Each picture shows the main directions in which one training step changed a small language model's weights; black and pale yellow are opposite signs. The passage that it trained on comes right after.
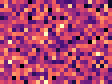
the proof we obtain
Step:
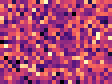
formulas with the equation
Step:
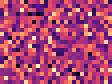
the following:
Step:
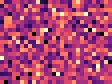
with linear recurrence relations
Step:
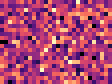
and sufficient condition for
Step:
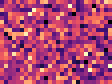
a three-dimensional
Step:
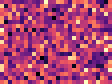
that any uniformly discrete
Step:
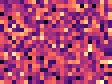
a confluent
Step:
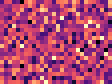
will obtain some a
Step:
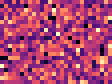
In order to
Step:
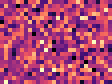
is a set for
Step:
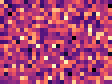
$G$ with
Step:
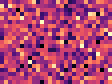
value $d$
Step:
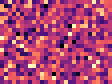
constraint $\ell
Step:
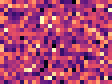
above table shows the
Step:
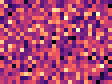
$V$ and
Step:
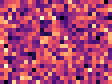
(robust programming).
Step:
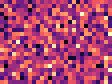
this appendix,
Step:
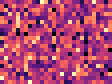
sets. In
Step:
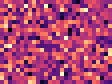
de dimension infinie
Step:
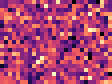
connection of zero curvature
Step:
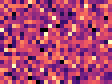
Constructive methods
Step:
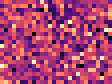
finitely generated ideal of
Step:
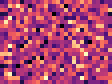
{\rm Cambridge
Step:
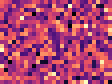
either to reduce costs
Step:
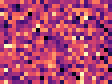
{\it index}
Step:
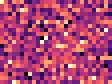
their influence on approximation
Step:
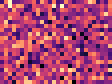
Stein manifold.
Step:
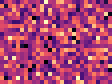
as the claim
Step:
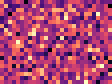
$Q$ is
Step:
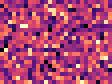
Then the geometry of
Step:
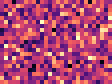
space in the
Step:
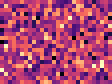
given in Section
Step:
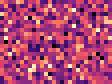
representations of the quantum
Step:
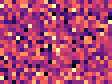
The actual construction
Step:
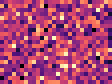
we may suppose
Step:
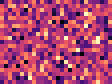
mathematical representation of the
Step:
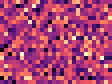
is actually a
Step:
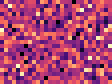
sequences $\left\{
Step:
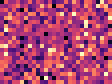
$$ existe et est
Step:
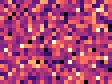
introduces a series
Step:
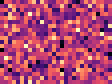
dimension 6.
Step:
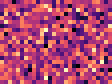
via several trials
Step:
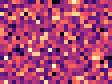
form of the double
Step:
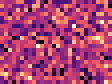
be a primitive root
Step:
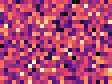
arbitrarily small perturbations of
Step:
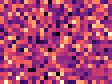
of the linearized
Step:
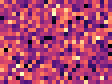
Clearly, $\Cal
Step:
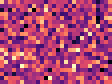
two nonadjacent
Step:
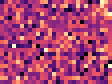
binary neural networks}
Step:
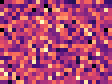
the prolongation
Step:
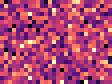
into 3 congruence
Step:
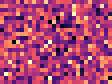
each tensor component,
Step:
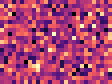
condition. This is
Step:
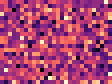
\varepsilon$ for
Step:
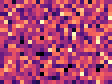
space $X$
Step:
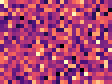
choice of models
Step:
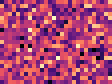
both on the locus
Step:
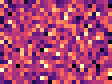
$3 \times
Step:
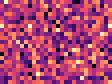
of CM abelian
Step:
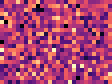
are actually mapped
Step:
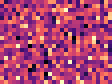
Now, consider the
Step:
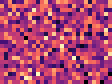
the curves and
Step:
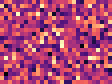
Case 2 in the
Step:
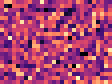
spherically symmetric
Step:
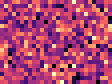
given convex system satisfying
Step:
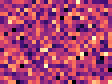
mean 0 and variance
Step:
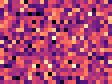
have the following:
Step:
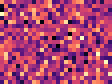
theory of Gaussian
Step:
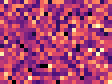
of a compact
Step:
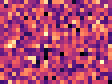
of whose ends go
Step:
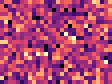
conductor of
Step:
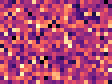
queues as well
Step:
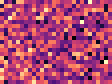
numerical flux evaluated with
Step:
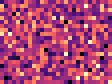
enables us to
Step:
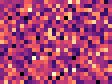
author would also like
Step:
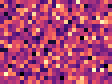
is easy to see
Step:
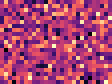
give a generalization of
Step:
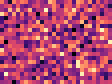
integrals in the third
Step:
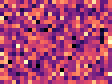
in both areas.
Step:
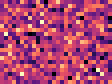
until disturbed by
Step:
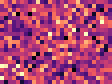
constant $\mathfrak
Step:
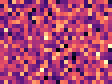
the method of
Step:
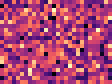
In order to proceed
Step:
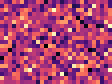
We correct a
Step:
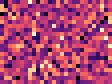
function the same is
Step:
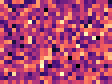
a polynomial (in
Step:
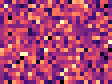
case of some complex
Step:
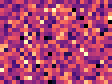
\par It is
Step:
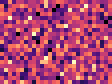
is proven that generalized
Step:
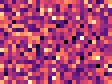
this paper we consider
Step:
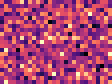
for which the points
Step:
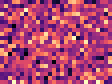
form a decomposition of
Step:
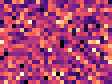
a linear combination of
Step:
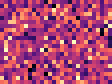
We describe the
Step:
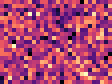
standard sources and the
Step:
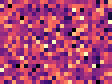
\proof Choose
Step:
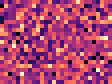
is proved by
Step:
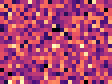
system of the form
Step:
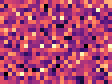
we see here for
